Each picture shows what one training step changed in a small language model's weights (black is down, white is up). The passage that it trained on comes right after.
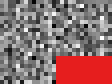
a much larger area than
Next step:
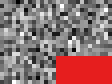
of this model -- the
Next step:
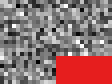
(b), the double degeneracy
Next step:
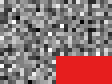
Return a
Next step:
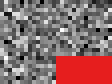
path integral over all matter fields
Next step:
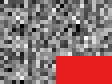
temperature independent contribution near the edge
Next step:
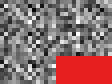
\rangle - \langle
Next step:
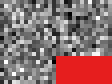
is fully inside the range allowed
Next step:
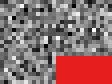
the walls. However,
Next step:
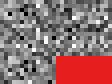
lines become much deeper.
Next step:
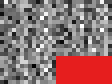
based on the comparison between spectroscopic
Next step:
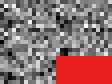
bg} \gg
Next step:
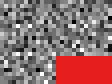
modelled by thin shells
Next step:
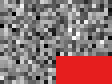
is considered the most significant result
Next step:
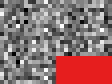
solubilities for the individual
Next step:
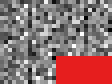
observe under extreme solar wind conditions
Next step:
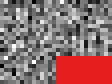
spectral energy distributions produced in a
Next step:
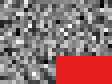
the $\Delta I=
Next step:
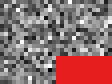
process that requires mutual
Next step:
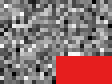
and is a major challenge that
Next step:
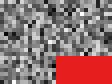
histograms correspond to the
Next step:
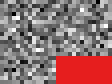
have been proved extremely successful
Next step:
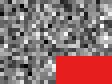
Moreover, in astronomical
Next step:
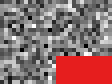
as a test case, we
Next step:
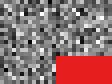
stellar activity, and internal
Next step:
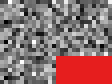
this study. Table S1
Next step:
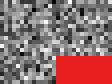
important feature is that, the
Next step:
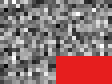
the image before pumped,
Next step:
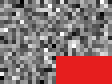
exclude row 3 (the
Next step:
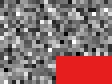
a sufficient amount of momentum to
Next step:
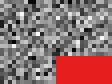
and then also in low
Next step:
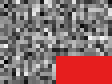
Accurate quantum Hall resistance
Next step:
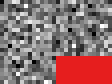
code than verifying memory
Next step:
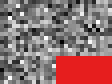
beamed jets. It may
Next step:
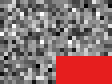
of plots, we observe that
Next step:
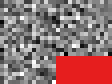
drastic improvements,
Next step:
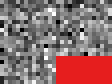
best method to obtain reliable information
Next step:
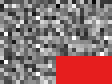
cumulant generating function
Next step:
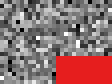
in air at room temperature
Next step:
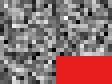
gravitational force is negligible.
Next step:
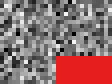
the Ni on Cu is
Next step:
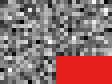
spatial model. To fit our
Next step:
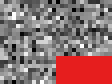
since band-merging
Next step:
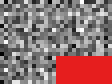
and Omukai,
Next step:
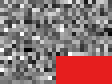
implements the target
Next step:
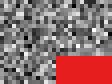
the accelerated expansion of the
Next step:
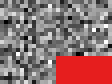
Council of KU
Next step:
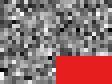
state, we apply a similar
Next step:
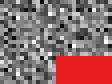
magnetism. We discuss
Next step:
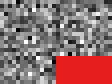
reduce to participation of various
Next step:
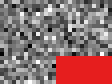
is to devise an algorithm
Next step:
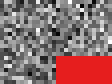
delayed response of ${\bm
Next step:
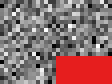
challenges of the problem that are
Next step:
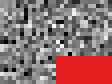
$s$-wave phase shifts
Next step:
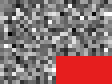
a one--dimensional harmonic potential
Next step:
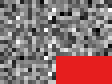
transport properties across the phase
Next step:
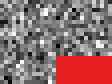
this in mind, we
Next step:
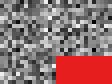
conference on computer and
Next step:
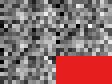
related to the existence of dilaton
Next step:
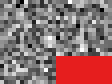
vector (see scale as
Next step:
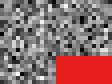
of monomers can also
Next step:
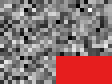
and project this form onto the
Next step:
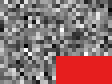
are used by "epsilon"
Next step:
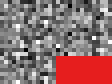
possible defense method is to
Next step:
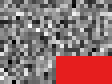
the $z$-direction.
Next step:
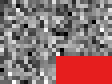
principle, sufficiently far on the
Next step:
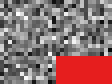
In this way we find that
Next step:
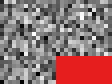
increase more rapidly than the increase
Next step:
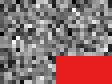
of silicon give rise to an
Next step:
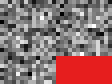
higgsino spectra are very
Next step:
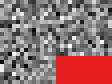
for the long-term distribution
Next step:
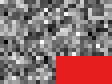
In this paper, we will
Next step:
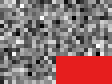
the overall loss, this method
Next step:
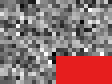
reservoir of
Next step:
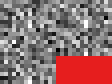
t\right) $%
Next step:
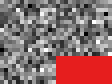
we can consider that at
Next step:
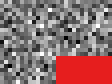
\end{figure} Here
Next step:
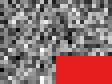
is strongly suppressed in relatively
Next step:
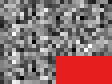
and vice versa.
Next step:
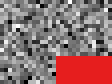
has a high Entropy
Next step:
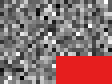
early type that it may be
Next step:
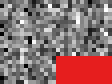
resides at a Al with
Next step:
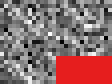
\hbar \frac{\partial
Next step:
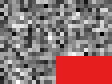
work deficit. For
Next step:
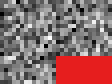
checked that, for each
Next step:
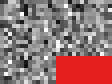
diode. **Fig.
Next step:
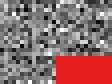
main ac grid since all the
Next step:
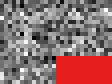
to isotope shifts and
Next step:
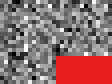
decreasing function of $\epsilon$,
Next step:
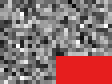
of 10 K. Therefore,
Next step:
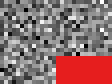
bounds apply for a finite number
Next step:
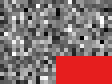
is universal, in the sense
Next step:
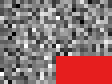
more demanding the present analysis
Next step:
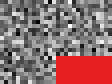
the sparse Hamiltonian,
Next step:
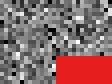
electric and magnetic fields along its
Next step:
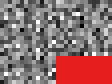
Equation (16) –
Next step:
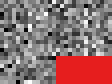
\mathbf{S} +
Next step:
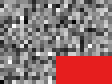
for the RVE is
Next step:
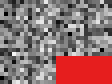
UV light without the need for
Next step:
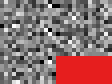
properties of the random codebook
